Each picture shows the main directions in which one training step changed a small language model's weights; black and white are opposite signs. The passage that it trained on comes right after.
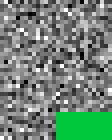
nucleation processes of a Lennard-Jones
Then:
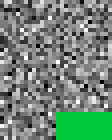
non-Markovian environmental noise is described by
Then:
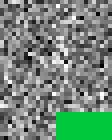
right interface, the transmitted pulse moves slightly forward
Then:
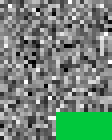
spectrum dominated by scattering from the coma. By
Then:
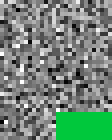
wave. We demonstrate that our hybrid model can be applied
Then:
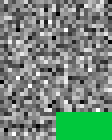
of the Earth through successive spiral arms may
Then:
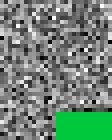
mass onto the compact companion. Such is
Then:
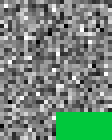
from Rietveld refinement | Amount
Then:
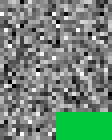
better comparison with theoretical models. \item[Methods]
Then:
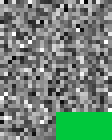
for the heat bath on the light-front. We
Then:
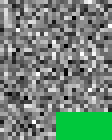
beginning to show convergence toward a higher evolution. In our comparison
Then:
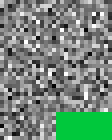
equatorial non-circular orbits with short orbital periods
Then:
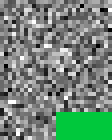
considered as the $k$-th order corrections to the
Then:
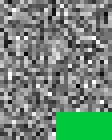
Colombeau are classes of sequences of {\em smooth
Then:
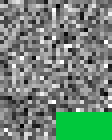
surface through long distances in matter like water, earth,
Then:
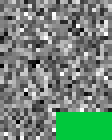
%class of solutions he was looking for, commonly known
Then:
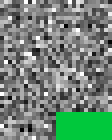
contributes 3.5 \% of the star-formation
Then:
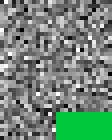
stands for $\delta_{n0}
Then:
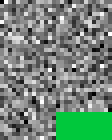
for reliable and high-performance signal transmission. *Figure
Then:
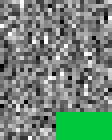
causing the nonminimum phase characteristics, was used to
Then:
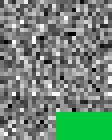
a function of colour. This figure is the analogue of
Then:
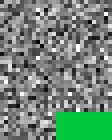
field of microfabricated magnetic traps
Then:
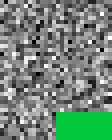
the prototype of novel 2D materials, has become
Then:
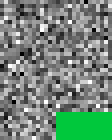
sample was large and certain amount of the X-ray was
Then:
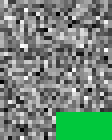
mice displayed that during the time of culturing,
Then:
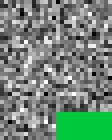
cosmological constant, respectively. $\rho_{c}$ represents the
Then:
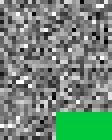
phases. Measurement of Rare decays :
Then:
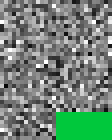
from jets in XRBs. The optical counterpart
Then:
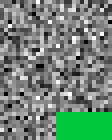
FACS ARIAII (Becton
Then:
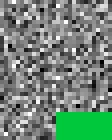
Again a change of variables is made from momentum to energy
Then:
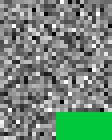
we expect the G-DMRG approach to converge to
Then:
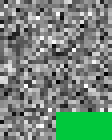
We evaluate Text-to-SQL methods on
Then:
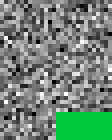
of the argument. Since we have altered the natural
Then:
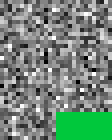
emission of one unit of particle charge in qualitative agreement with previous
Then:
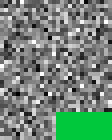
Only DnCNN, QGAC, and our
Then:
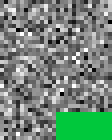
be inspected before observation to check for image defects or
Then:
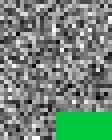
cm$^{-3}$) exhibits $\lambda \approx
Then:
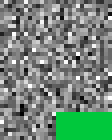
stretches, with the two terminal steps
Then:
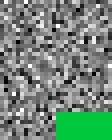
in powers of $1/m_c$, the
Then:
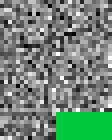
model in which the instantaneous spiking probability rate
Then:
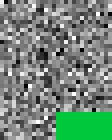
$\boldsymbol{\widehat\beta}$ is the current estimate;
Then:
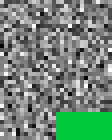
line element in Schwarzschild co-ordinates ($t$,
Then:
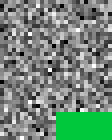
obtain, at first order in the perturbation variable
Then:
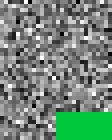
these flap limitations, the fact that across a wide range
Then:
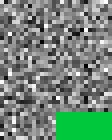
for in a way or another. For the inclusive
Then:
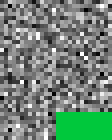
level of uncertainty (Bartezzaghi et.
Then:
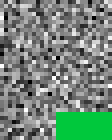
analysis ## *4.1 Energy dependence for fixed system
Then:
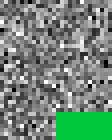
do not sell'' while engaging in such
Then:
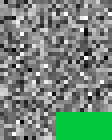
between the different instrument types is sensible only in specific instrument
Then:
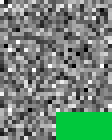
which coincides with the C-G calculation. On the
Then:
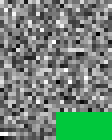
relevant mechanisms involving axial-vectors are those in which
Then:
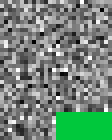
components of the photolysis light electric vector can only
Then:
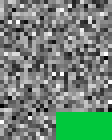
Magnetic structures with vortices have many potential applications,
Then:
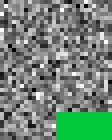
give data at the singularity? This question will be addressed
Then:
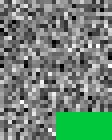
\rho R_{hs}({\it t)}$ was calculated
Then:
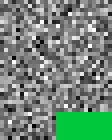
the offspring is placed in the same site as the
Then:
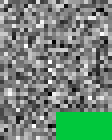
which the down-type quark mass matrix is diagonal,
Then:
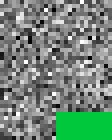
the true but unknown ${\Pr}_X(x |
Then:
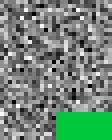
mode are derived in detail and verified accurately using the
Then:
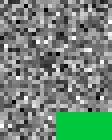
For the experiments, we select communities inside the social
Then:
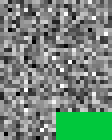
datasets using incompatible success criteria—such as
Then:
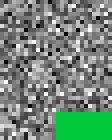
the grand mean is \begin{equation}
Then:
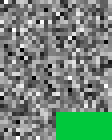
for the accretion disk wind model with the same physical parameters,
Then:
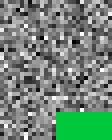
equations (NSE) is not applicable for the flow out
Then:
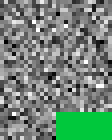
temperature $T(r)$ at physical radius $r$.
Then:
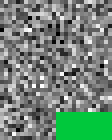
terms with $\eta$ will always be multiplied by
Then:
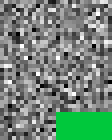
identified with $r_{Div1}$ and
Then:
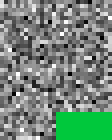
is not a direct measurement but was extracted by the CDF
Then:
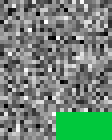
generated Wasm multivariant module. The increase
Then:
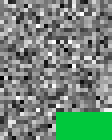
this inference we must change variables and integrate out the
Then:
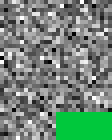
gets weaker and less easily defined at higher
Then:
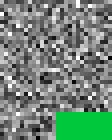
spectral structures are easier to see on the maps we
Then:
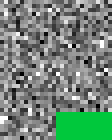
complicated to compute in terms of the coupling and transmission coefficients,
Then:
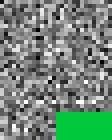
neutron skin, were used to determine the sensitivity of
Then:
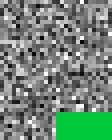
visualizations of the transient dynamics are provided in Supplementary
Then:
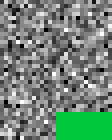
and with the possibility of downloading such sequence files to
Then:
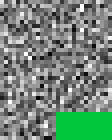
denominator kills all the terms in this sum
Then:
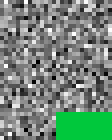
small portion of users (25\%), the accuracy increases
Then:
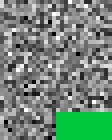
is stronger than that in the HM scheme. After the
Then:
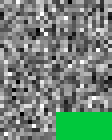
of Extreme Rainfall (mm)**
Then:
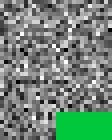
topological lines are ubiquitous. In rational
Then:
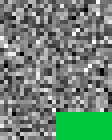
that the bright correlated photon pairs are generated even by using a
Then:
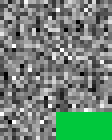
photofragmentation mass spectra was used to measure the internal
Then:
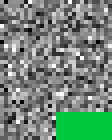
below 23 K with the intrachain and
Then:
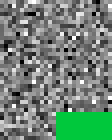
D} \end{array} \right].
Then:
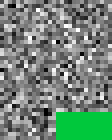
work with a redrawn, equally weighted sample set.
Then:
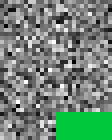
the other hand, the similar situation has also been
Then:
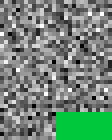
a plane wave, with its energy related to its momentum by
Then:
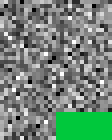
be equivalent and this condition produces a master differential equation for
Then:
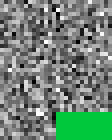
of the \textit{penta}-graphene have been
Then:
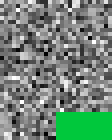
\omega). \ee Energies and temperature are measured
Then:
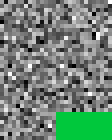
the stability on geological timescales of damage features
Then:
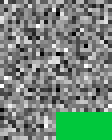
the FM state, we performed polarized neutron reflectometry
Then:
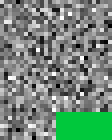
of this work. D.T.S. is
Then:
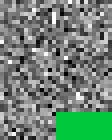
Note also that at scales larger than the buoyancy scale
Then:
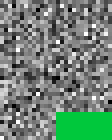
expects the \textit{miss shader}
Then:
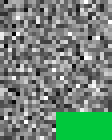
other types of astronomical data, given a suitable
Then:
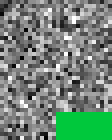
Space Telescope}. They analysed the COS spectra of the
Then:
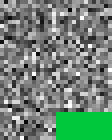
by solid lines. In the same model, we would expect
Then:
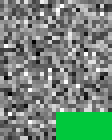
solution was found to be close to that of positive control
